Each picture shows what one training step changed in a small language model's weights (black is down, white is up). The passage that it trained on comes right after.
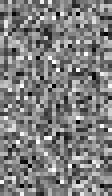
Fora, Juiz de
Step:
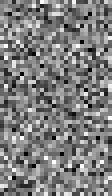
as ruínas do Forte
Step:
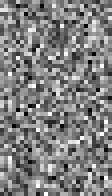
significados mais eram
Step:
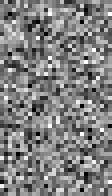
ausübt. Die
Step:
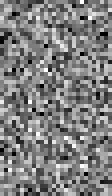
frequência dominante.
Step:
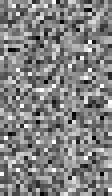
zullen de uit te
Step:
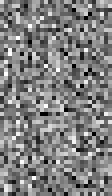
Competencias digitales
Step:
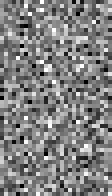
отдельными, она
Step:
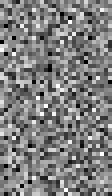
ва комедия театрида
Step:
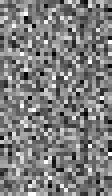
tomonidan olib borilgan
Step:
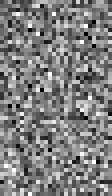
intensif seluas
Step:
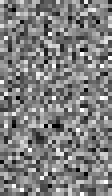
yaitu : 1. inovasi dan
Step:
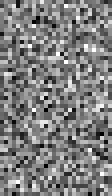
Het papier kost hun
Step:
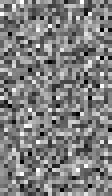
de suggestie, dat
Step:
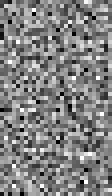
вернулось в виде
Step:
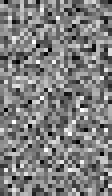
positive. Several
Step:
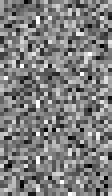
می توان یک
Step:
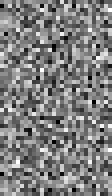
ham keng qo‘llash
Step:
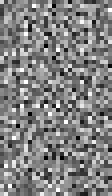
orqali erishiladi.
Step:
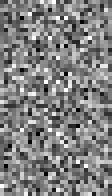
Potenzial hybrider
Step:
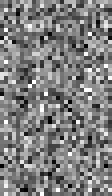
grammatik bilimlarni
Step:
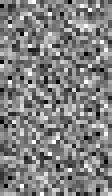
bo`lib qolgan va
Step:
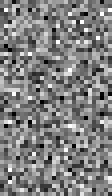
tub o'zgarishlar
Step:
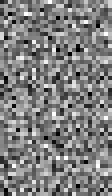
John Finnis
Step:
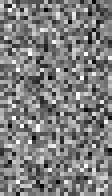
elas transcendem a mera
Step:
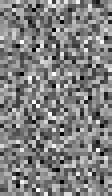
des procédés et
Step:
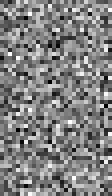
etmək imkanı olan
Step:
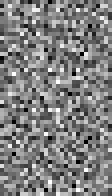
клімат через
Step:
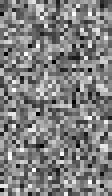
explícitos se describe
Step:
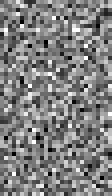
M.X, va Kenyon
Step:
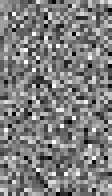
yoq. Masalan:
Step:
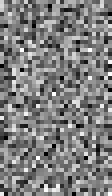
Analysis of the Flow
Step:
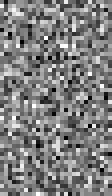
la validité des tests
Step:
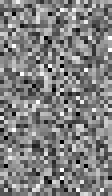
ways to the Borghese
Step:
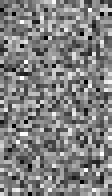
sonra, ikinci
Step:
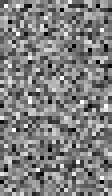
ularning e‘tiborini
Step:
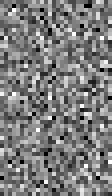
affikslari faol
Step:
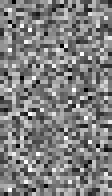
jarayoniga innovatsion
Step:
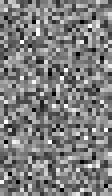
Acesso em: 20 out
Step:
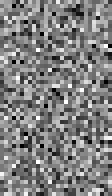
ekologik ta'lim va
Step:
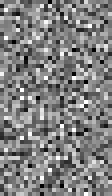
Ирригации и водных
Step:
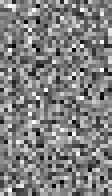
o‘zini namoyon
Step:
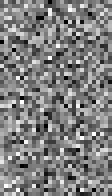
5. Динамика
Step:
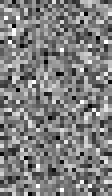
der ersten beiden Tage
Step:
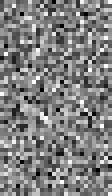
e acabam enredando os
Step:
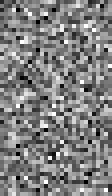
obyekti inson, uning
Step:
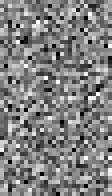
La Revista de Ciencias
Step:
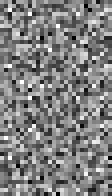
demonstrar evidências
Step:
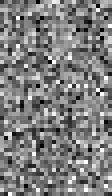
ko‘tarib tuxum
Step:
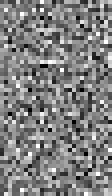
noterlik, vakıf
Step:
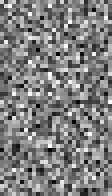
indirizzi professionali
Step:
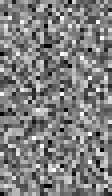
bo'lishga da'vat
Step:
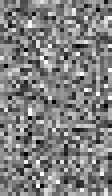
verduras ha sido un
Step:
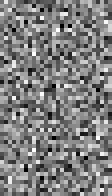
Oaxaca, Mexico:
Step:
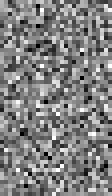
voz kechishi kerak,
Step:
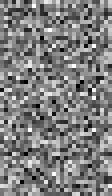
Estas estrategias
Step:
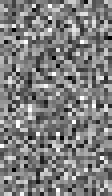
sasaran dari program
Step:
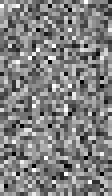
Suprema pela vedação
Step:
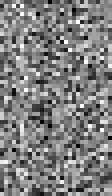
до сложных систем.
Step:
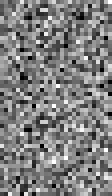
tarkibiga ko'ra,
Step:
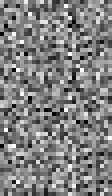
ценности и по сей
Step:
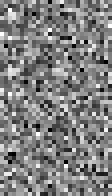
Estudos com modelos animais
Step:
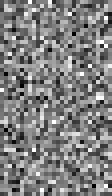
Asarda bosh qahramon
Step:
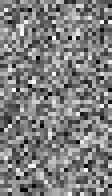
deciso, questo
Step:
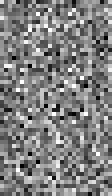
comparativa¹⁴, hanno
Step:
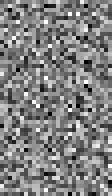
или артерии
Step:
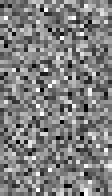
особою, інтереси
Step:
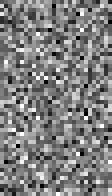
entregable documenta el
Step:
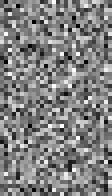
investigación, se tomó en
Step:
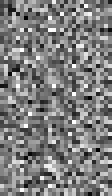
bergan. Tibbiyot
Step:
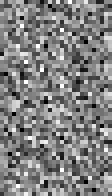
bilan (pasayishi)
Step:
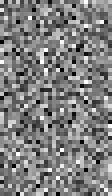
Карам қилиш унинг
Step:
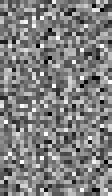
हा केवळ
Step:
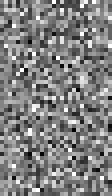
a contabilidade digital e
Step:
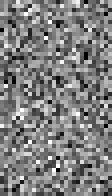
expertise? Vanuit
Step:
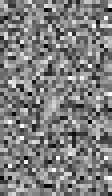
qarshi kurashish
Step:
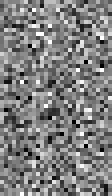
адаптирован к
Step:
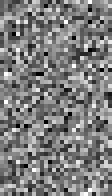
ichki va tashqi
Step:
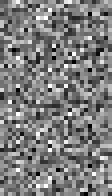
Her er det vigtigt
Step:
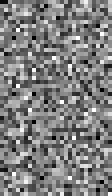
Jurnal Teknika yang
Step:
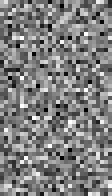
Abduqodirov A.,
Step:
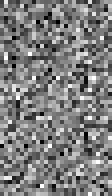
mediante pruebas controladas
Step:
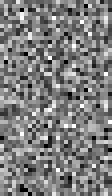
terhadap gizi,
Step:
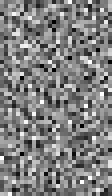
o professor ao exercer a
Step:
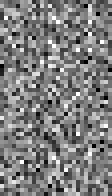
van partners; en
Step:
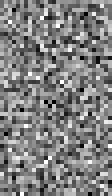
clientes), de acuerdo a
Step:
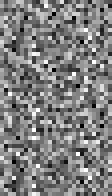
para os clientes sobre os
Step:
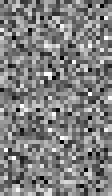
Ijtimoiy hayot,
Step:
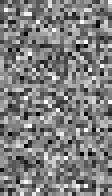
Sari Kusumastuti,
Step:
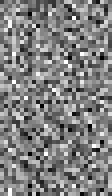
de cultura digital,
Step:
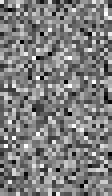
probabilidad de conflicto. El
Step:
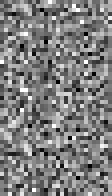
- GEEM. Em
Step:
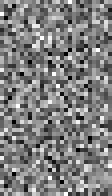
проток, частота
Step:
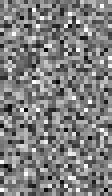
рынке труда
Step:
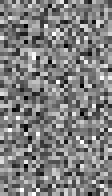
que já haviam sido
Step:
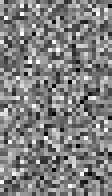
falta de acesso à
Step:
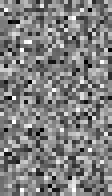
rezultiralo je
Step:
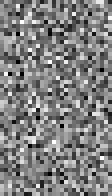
no haberse sentido
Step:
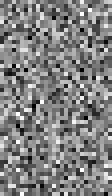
são desinformados, e se
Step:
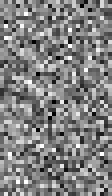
emplear actos de habla
